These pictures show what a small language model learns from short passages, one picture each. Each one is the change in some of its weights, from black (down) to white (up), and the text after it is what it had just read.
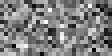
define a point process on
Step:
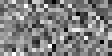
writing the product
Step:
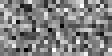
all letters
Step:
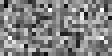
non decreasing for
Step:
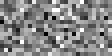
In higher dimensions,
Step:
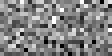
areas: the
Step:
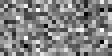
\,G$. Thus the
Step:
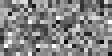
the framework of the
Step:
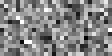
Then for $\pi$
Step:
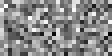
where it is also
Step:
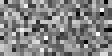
not difficult to
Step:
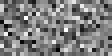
RTR only |
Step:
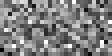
the numbers of words to
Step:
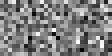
$n$ choose
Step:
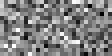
is finite provided the degree
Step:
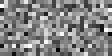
again best; they
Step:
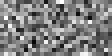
function $z\mapsto
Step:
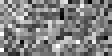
negative whenever $1
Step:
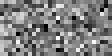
calculation time. It
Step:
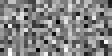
parabolic distributed
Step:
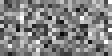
strategy. We
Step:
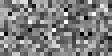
the precondition of
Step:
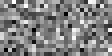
(gray if it is
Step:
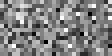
permutation of the
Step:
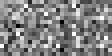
every step of the
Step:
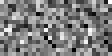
that up to a
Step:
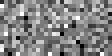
traversed between
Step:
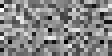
Combining the
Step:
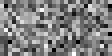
on the initial conditions.
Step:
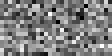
throughout this paper.
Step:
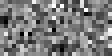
\quad \quad
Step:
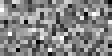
with the help
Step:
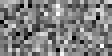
and Statistics
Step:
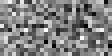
out that the local
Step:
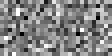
and the algebra ${\cal
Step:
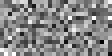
the dual of the
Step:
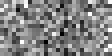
At last,
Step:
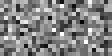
We now consider a maximal
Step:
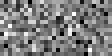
$\bar M$ is
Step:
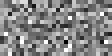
the chosen variable,
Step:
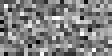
full system (thin
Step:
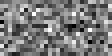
systems the most suitable way
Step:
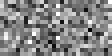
is given by a
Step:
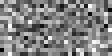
profinite topology.
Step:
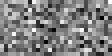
a monotone homotopy
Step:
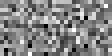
this can be done using
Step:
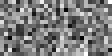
$x \in
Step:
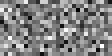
quasiregular mappings
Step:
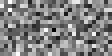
at the following bound of
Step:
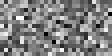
original works and
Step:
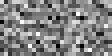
Bing doubles of
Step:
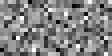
equation approach a more general
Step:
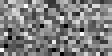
b \cdot \nabla
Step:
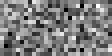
a proof since we could
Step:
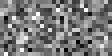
\log N/\log
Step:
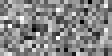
power function is defined by
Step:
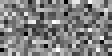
to treat the
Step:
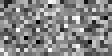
following Cantor,
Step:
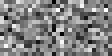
Often in the
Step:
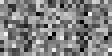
that there is an
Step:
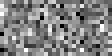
and Severini
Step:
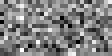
third equation yields: \[
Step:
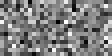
$\chi$ itself must
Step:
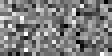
solver (see
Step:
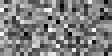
To motivate and
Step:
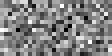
the computations in Section
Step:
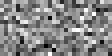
We then scale the
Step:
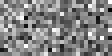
left to right. We
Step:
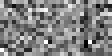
for any $r$,
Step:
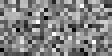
excluded region is
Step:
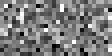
> 1$ is called
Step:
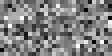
measure space but from a
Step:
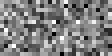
to any integer symplectic
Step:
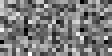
is sufficient to use only
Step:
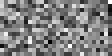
is a branched
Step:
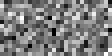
method is applied to compute
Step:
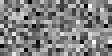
three morphisms. The
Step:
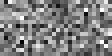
takes the form $$
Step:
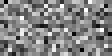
equations are a set of
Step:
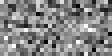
that the greedy
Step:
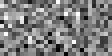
system}) is a polynomial
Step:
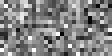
weight, $\beta
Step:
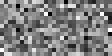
type $\lambda$
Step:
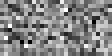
first infinite and the first
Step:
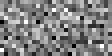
nontrivial. The results
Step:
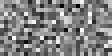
to which $\dom
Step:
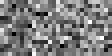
so that for all
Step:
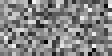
a solution of the
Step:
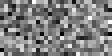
space, nor a
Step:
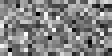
dimension $2$,
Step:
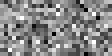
random variables involved and
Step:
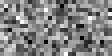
Since the supports
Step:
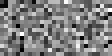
en grains fins
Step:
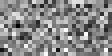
large. We sum the
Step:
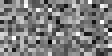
V_\alpha =
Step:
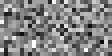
points $($for the
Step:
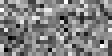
by the formulas:
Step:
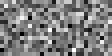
will derive inequalities for
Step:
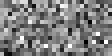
the validity of these
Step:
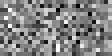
linear combination of the
